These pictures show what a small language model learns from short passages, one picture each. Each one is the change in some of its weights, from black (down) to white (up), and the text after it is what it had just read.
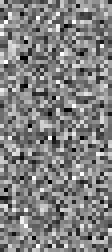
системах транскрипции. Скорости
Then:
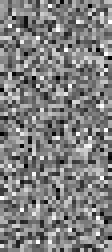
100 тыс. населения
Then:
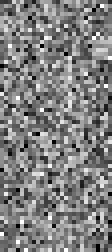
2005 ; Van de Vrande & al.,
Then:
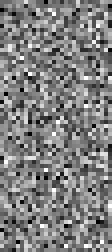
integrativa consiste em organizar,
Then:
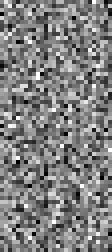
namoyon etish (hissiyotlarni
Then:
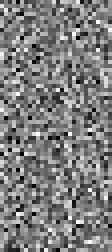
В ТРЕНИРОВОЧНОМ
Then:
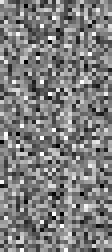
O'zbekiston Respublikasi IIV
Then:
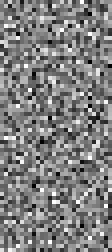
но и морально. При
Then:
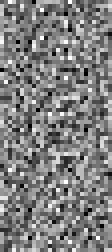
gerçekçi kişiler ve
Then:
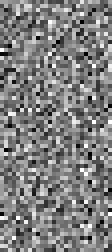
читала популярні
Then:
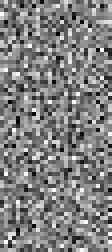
quantifiant les modifications opérées
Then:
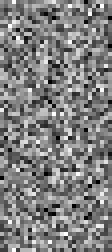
Kimyo kafedrası
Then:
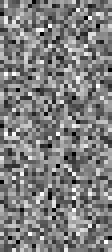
nomlarini umumiy onomastika
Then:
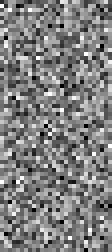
estrategia de Redes Sociales que,
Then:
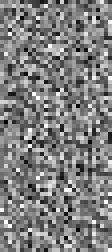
Transparencia, por lo que puede
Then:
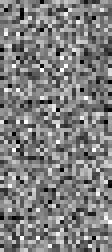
унинг жозибadorлиги билан
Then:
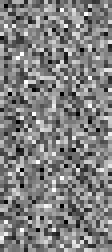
qismiga yengil tayanib turish
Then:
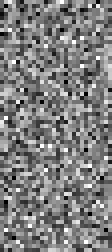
- Dühlmeier, B.
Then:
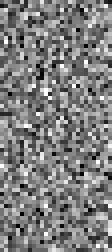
een behandeling van de lichtbronnen,
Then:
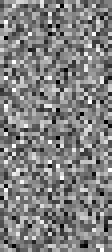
тайёр: *Васли аро
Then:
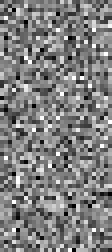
enthousiasme particulier. On
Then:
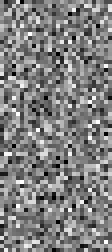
Н. С., Насибуллин²
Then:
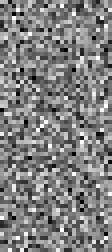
політики в Україні кінця
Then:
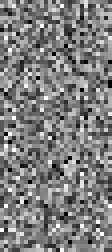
I, Feitosa A, Ferreira
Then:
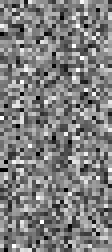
W., Reinsberger C., Schachter
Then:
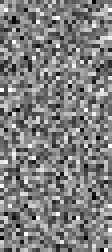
yang berjudul “Penerapan
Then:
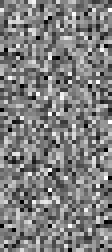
колективну безбедност у многим
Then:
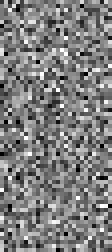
maqsadi moliyaviy ommaboplik
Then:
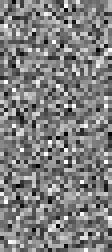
культуры. Учет данных факторов
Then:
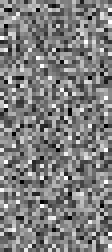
комплексного прибирання та утримання
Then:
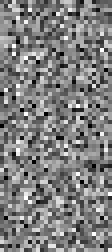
O conteúdo de cinzas
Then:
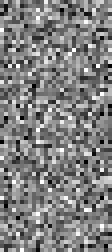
pertanyaan ketiga yang diajukan
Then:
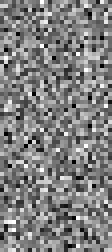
труда, а также их эффективность.
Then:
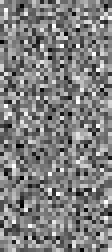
management-informatie wordt gesproken.
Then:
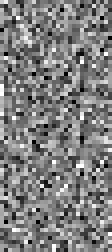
plusieurs aspects : ▪
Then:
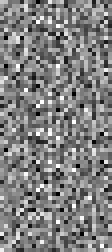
Ўзбекистон Республикасининг
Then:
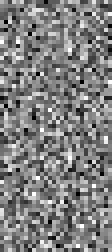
la facultad de Ingeniería de la
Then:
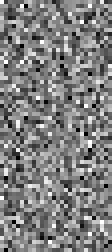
4. N.T.Tosheva,
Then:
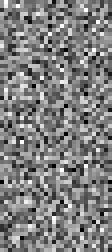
acordos entre as petrolíferas e
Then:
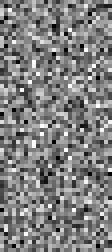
днем 28 лікування).
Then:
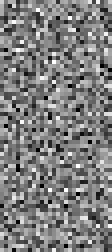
под воздействием факторов внутренней
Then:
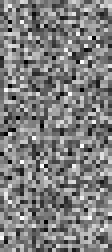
macronutrientes para as plantas.
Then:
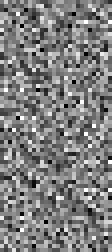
tributos foram surgindo com o
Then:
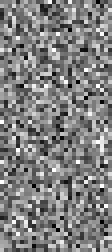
проілюстровано на конкретних
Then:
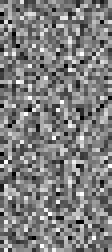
en productor y coproductor de este,
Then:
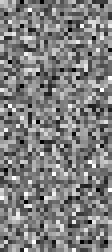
ijobiy ta'sir ko'rsatmoqda.
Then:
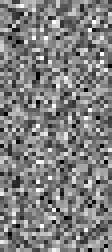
jihatdan aziyat chekishiga va
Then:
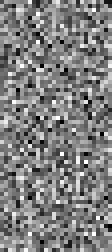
de estranhar que os conceitos de
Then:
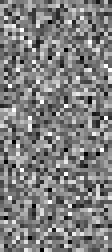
представляют угрозы для
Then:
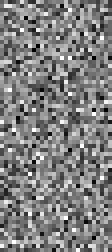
dos métodos disponíveis e
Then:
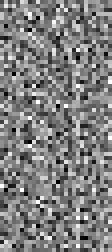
participación política, como también con
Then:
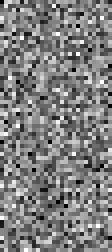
та за згодою сторін.
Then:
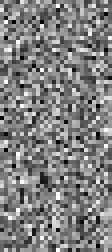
Межд. Науч.-практ.
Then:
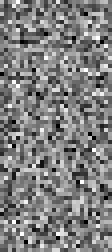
recogido en Casa Verde,
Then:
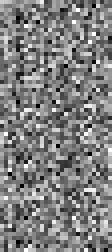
Daylamiylar va hindlar
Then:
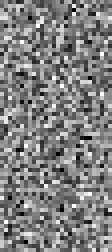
yo'nalishlari yoritiladi.
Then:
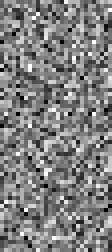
moslashuvchanlik tamoyili,
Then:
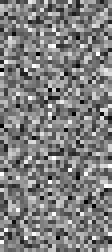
kelajakda raqobatbardosh
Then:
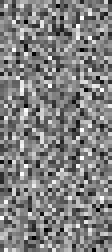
de trobada i d'e...
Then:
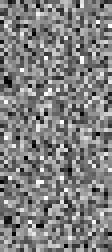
una modalidad general para lograr la
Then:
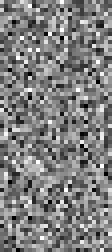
именица *тисмо*
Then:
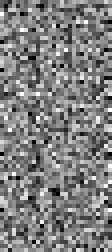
pelas Diretrizes Nacionais para
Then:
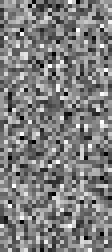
O projeto A Árvore é uma
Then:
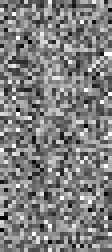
прикрашених дорогоцінним
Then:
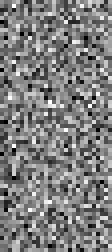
efficiency, transparency being
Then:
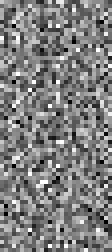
[10] Антамошкина
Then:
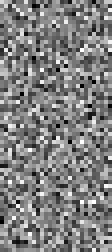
son qarori. 2. Ostonaqulov
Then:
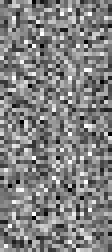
ya’ni sinov ko‘rinishida
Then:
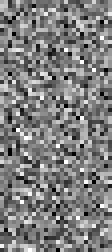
und darüber hinaus Am Anfang
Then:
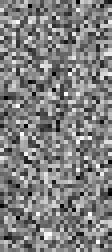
ishonchli elektr ta’minotidan
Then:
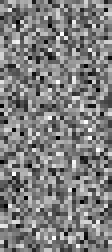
РФ [Электронный ресурс].
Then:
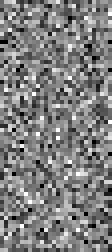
впервые была описана в
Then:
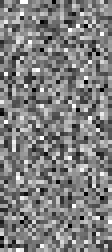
o demonstrou Christopher
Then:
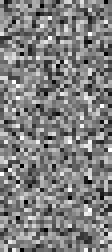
яким має справу науковець
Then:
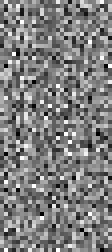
Узбекистан «О музеях»,
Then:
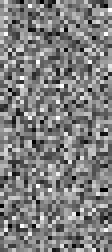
saura voir que tout cela
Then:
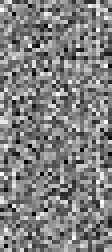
в стенках сосудов различных
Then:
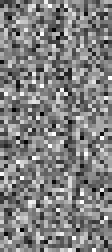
of the Association of American
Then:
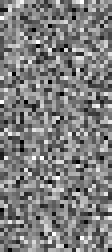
percibió en la actividad, el logro
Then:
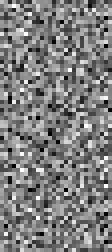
do Ensino Profissional nas Províncias
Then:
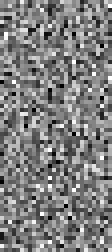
de la exclusión sistémica en
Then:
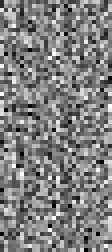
texnologiyasi elementlarini ishlab chiqish
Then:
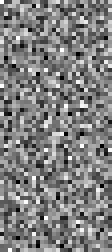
свидетельствует появление уже на
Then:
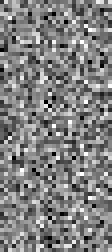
el propio autor se comprendió a
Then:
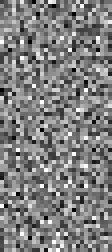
pédagogiques et d'évaluation
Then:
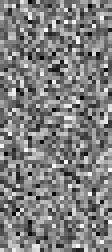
política educativa y la legislación
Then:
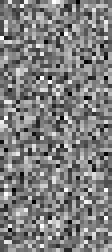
- кўпроқ ишлаш,
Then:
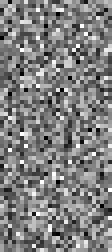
Menurut data BPS (Badan
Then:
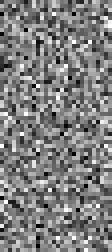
sommerlichen Temperaturen gut
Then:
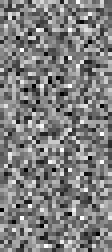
eden durum olarak algılandığını
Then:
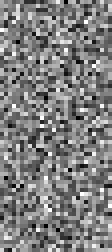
Lekin maktabgacha ta'lim,
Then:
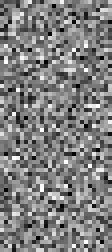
sendiri pekerjaannya ketika
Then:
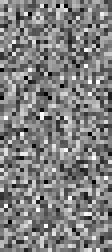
ortig'i band. Turizm iqtisodiy
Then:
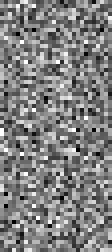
uchun zarur ashyolarning nomlari,
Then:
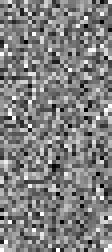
синфлар ўсмирлар
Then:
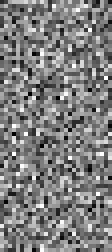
фразы или слова к контексту,
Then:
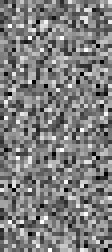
de drogas é atualmente um dos
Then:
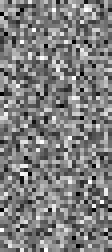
wewenang dan independensi
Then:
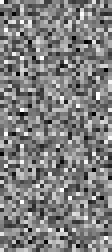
em esforço para dar início a um
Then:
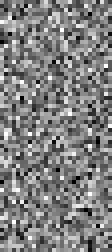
виявилися незалежними
